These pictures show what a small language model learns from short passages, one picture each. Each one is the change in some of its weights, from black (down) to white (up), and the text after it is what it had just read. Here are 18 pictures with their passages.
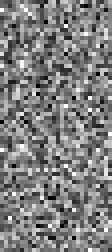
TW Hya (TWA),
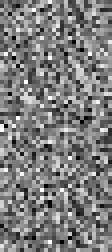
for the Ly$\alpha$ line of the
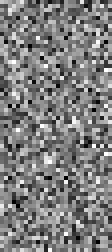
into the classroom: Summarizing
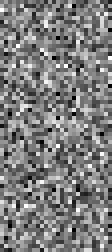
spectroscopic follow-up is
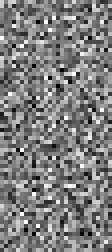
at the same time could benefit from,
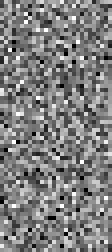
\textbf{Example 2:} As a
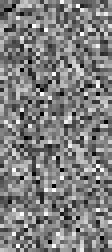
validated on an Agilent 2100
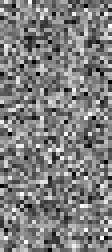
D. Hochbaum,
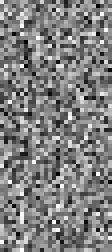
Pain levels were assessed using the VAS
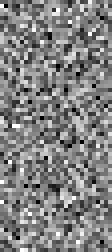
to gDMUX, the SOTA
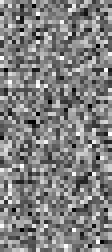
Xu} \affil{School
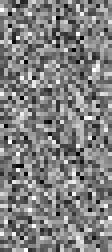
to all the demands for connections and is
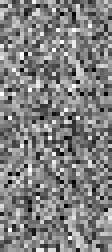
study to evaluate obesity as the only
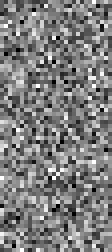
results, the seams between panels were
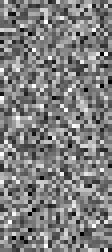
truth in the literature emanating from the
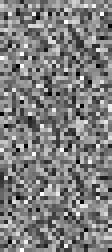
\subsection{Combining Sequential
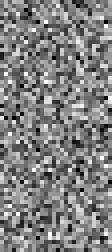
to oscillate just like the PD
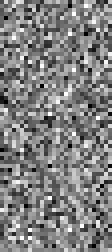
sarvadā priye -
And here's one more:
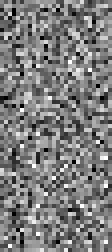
which also allows the determination of curvature
